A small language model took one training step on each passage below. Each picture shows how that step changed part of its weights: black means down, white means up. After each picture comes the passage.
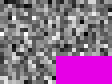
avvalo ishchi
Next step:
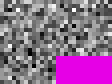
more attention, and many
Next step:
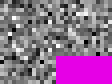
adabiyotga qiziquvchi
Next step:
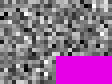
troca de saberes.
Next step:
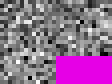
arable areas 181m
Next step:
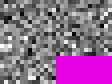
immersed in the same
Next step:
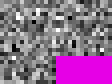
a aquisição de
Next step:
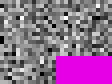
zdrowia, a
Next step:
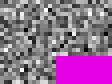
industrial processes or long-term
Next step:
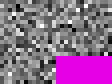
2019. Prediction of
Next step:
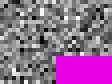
age is 55 years,
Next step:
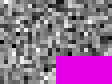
and Spray D.
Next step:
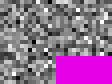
ethnic minority
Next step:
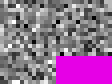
peace leadership in
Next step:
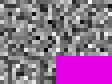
on the development of the internal
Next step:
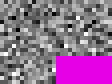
yang bermanfaat yang
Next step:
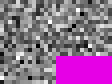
bosqichda sotiladi.
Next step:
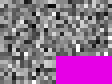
that one of the explicit
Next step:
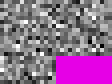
e satisfação no trabalho em
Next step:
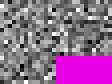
in the bibliometric database
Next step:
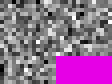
bu muqarrar
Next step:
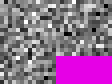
2023) and defoliators
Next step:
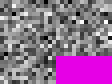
is devoted to the
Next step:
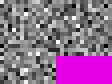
Jacaranda Community
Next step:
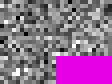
I do know, however,
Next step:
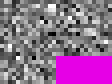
of Deputies and on
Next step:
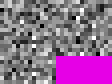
like the heads of
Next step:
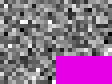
China enacted,
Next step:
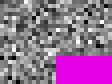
ethics or legal issues that
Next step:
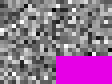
Knowledge item C4,
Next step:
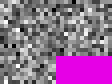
Jay Blumler,
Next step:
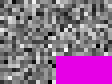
with minimal side effects because
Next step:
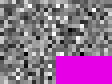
the company is received by users
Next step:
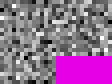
fragmentação dos votos
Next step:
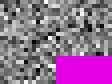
long disease and the single most
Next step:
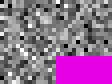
this study ranged between
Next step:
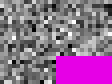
will be developed to cover a
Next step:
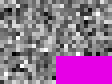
WH freeman,
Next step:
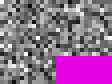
the US respectively. The study
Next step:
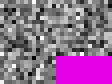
study to bring out the
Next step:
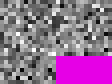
system (described
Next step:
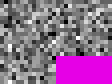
of machine learning technologies in this
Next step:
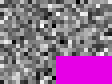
- РОЛЬ
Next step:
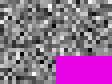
- разработать
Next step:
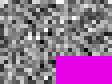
about the prevalence of
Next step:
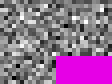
dem und dem habe,
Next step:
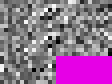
is through both public and private
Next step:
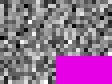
områder: I
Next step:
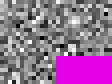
борьбе с
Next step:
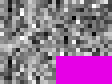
relevant data are included in the
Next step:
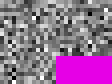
others that have mean value of
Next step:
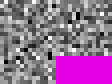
market has a negative and significant
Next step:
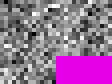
upon engineering solutions and
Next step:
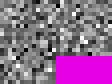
una voz, tenue
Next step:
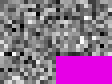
de albahaca el
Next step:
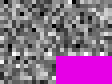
scores of 0.5 on
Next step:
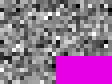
Clark, M.,
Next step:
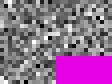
reforms and forming the
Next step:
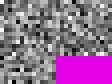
social é claro que
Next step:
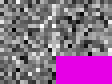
Sci. Technol.*
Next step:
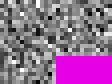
new language of modern,
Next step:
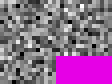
tot teritoriul
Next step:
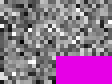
sazband û
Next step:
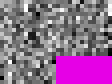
(calculations of relative
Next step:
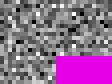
3. Obe isese
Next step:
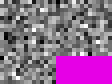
solution would be to identify its
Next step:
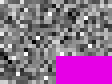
the "safe"
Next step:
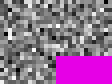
places before presenting
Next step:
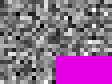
same vein, Mads
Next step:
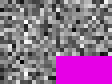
sistem pelepasan
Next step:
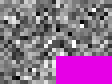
the same way that a
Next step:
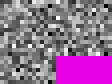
переводоведения и
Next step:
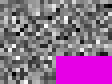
of Google
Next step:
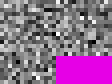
marginally due to reduction
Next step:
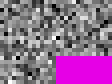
Ulugbek, having
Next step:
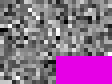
measurements demonstrated a significant
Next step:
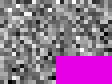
и пластичность
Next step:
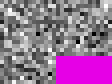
em sofrimento e
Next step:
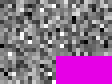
darajada rivojlanmaganligi va
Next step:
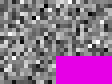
from the square
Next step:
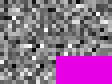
to *incompressible
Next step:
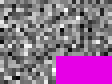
Municipal para a
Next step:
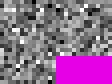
2000, developing technologies to extract
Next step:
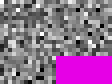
Birinchisi yangi,
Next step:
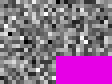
bemorga qattiq
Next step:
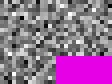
Type III functional response
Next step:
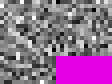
τους Moradi και
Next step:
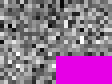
esposas, sino
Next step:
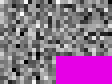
mandate to post research
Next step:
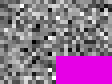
strict rules and regulations
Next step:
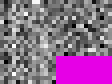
Index; Min:
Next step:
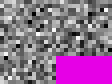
these benchmarks and
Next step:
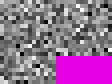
[2], the maximum power
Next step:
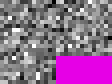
Contending that business behavior is
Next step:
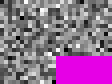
formal analysis, writing,
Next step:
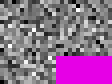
van retorica door
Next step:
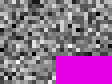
– Metrologiya va
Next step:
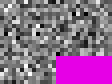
să se editeze
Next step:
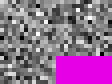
The loss in transistors
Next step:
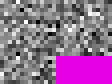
ish. Musiqa
